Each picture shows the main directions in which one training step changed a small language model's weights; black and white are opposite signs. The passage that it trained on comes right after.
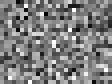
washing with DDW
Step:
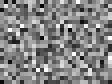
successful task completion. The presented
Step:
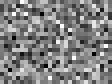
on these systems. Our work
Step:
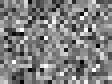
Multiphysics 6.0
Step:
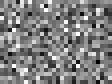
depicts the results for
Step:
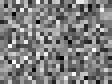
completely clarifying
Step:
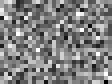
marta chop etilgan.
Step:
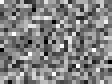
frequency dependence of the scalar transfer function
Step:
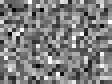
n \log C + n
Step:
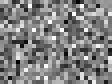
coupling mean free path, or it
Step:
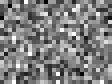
$\cdots$\\ \hbox
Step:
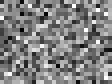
de compreender e refletir
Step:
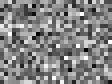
dataset and their sources which can be
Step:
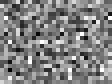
of flakes' surface
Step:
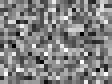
de boa administração,
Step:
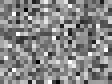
We attribute this to two
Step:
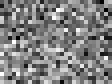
analytical and numerical results that the energy
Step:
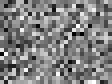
it. Returning to
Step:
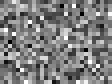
financial digitalization. It analyzes
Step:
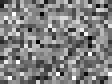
date have utilized the
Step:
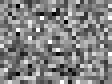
the phases of the central charges
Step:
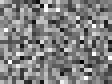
Docente do Centro
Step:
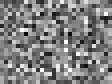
of fraction. For subspace such
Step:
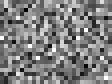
e) PSD plot confirming
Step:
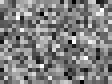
nervoso central,
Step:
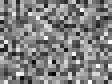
molecular weight in the phenolic
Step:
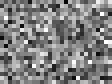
star-forming galaxies at
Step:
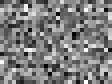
studies focused on the amplitude,
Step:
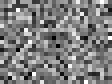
cash money among the low
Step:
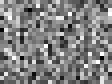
tareas o en actividades
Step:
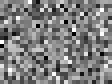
Viscosity Molecular
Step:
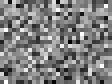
variables assess the capacity of resources and
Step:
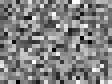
of temperature and emission energy with
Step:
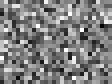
Wise, 2004). Although
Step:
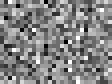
On Board Units).
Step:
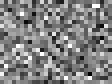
bo'yicha Milliy
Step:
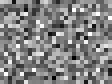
article was written entirely by the
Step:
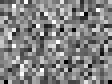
3). Table 3. The impact
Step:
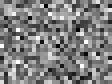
jet as the most simple example
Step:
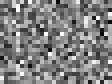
disciplines for the demand
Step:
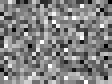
complexos: Educação,
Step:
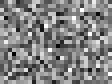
articulação entre teoria
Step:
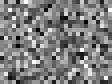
egg production, and male
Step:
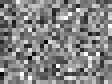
the encoder with MoLE
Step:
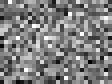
constraints that retain its growth and
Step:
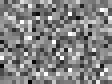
in nature, resulting in greater
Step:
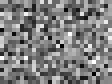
research institutes meet increasing efforts
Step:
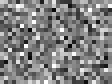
D_p are hole mobility and
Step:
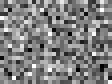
O estudo busca contribuir
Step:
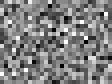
Kalanidhi yoga
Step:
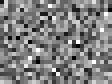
no garantizan un
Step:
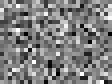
birliklarining vazifalari,
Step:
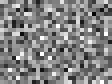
print. Visual
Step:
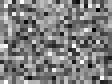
later by an injection of
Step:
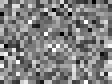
to be allowed to address the
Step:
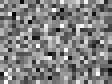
and that the principles underlying
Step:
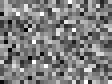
tooling, by design, increases
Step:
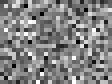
J., et~al.: The
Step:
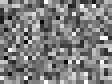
Likewise, other studies
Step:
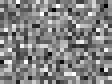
olgan tahdidlar ham
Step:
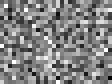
total link strength (scientific
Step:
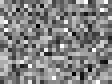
Victoria Smith
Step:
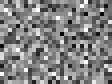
guru dan murid
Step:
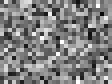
flatband mode enhancing
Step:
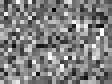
brightness upgrade discussed
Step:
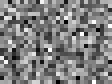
a normal operation the value of
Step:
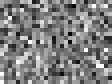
схем батанных
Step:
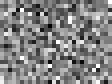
unseen categories. To
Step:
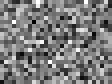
content in Chinuri and
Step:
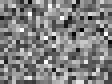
attenuation of the
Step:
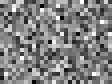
$T_C$ for the
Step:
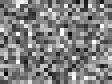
of the 105 author's institutions
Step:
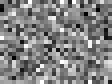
estimated nuisance parameters.
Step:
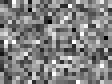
recent years, the access to financial
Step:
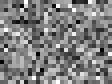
H_a diterima dan
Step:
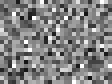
citing paper. Number and
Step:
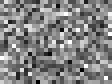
The black point on each curve represents
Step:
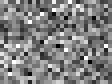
backed by efficient marketing techniques
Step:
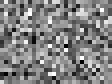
well as transit fitting.
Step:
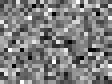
at the LHC with a
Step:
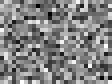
of the crossings of the
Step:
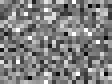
field theory in spaces with closed
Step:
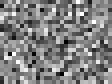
it also contains $h$
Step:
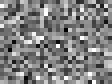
que a narrativa apresentada
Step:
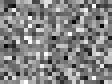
durabilă a
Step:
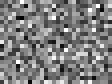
in the preparation of an
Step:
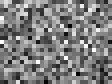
was able to guess within its
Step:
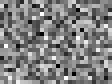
ko'rsatkich yalpi
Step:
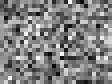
foundation of society, is an
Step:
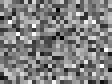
the presence of the F layer as
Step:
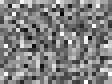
to 50 % using the modified
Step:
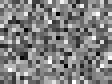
Plant Ltd, and
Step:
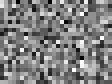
Lewis Busby,
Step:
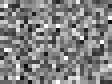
davlatlarda kunjutni
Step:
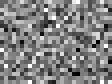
out in these spaces. The
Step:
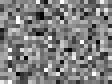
Sustainable Patient
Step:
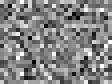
of them are in physical education and
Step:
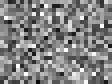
as inter-relações da
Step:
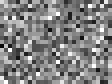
a given space-time is
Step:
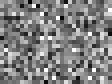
tomonlama zulm
